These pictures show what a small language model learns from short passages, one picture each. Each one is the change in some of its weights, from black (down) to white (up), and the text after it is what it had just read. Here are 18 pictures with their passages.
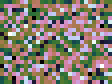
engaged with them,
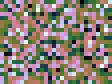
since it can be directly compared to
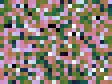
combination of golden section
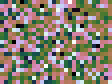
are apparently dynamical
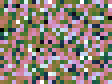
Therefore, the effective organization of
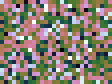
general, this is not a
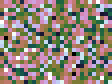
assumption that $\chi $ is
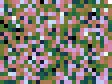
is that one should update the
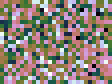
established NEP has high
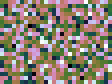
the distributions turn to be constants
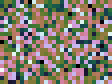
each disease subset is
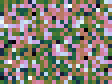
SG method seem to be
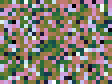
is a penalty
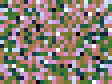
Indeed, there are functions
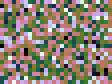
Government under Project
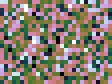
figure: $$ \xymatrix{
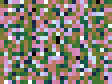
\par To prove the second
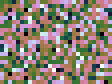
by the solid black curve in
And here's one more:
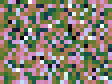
replicate results from other
